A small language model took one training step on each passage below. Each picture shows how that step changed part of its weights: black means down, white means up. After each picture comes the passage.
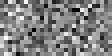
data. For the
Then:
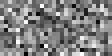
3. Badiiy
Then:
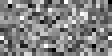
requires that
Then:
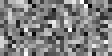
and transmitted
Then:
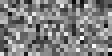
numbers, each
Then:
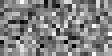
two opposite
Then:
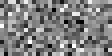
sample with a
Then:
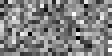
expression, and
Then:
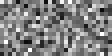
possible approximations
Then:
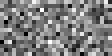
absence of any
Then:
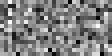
they would be
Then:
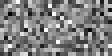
la tierra
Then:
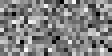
By" in
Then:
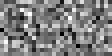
central events,
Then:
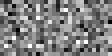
There are two
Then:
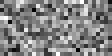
of M-theory
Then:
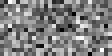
observed field with
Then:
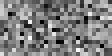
pakket van
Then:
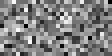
states of the event
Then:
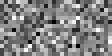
Conclusions du
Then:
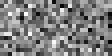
por lo que no
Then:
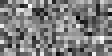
de un Plan
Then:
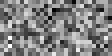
to change based
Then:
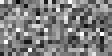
possible by the fact
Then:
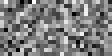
and diffusion
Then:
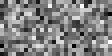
phase transitions at
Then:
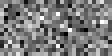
cuáles son los
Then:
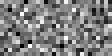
particles are highly
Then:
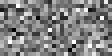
cause the
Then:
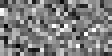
\to \infty}
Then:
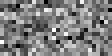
is normal.
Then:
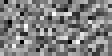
potencial de
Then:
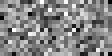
will be explained
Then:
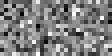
specimens dan
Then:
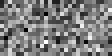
contributions are
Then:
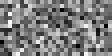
as generalized
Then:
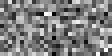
aloqa va
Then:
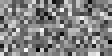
con lo planteado
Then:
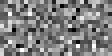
with subsequent
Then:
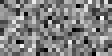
fluid is
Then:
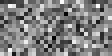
to extend the
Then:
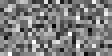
idade inferior
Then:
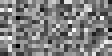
optical properties of
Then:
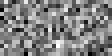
siempre hay
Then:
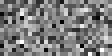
CV path}
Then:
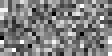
- наука -
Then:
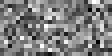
OR methodolog*
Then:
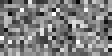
e estresse
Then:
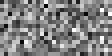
del decumano,
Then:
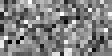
radius). We can
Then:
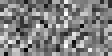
this talk.}
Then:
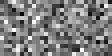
people in
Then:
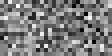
derivatives of
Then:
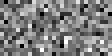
RH calculated
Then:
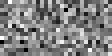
equation of state parameter
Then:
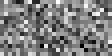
mantener su
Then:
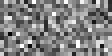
after the first
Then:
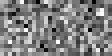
of the holistic
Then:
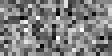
framework for
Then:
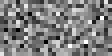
range. The
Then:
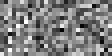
the vicinity
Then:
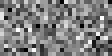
4 Jahre
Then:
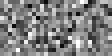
decay channels
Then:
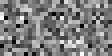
personality test
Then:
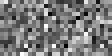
lexicon of
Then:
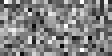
position of the
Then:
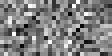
been profiled using
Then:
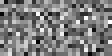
much smaller
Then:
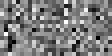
the private
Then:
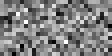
i due autori
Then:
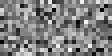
task is
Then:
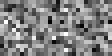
These other motions
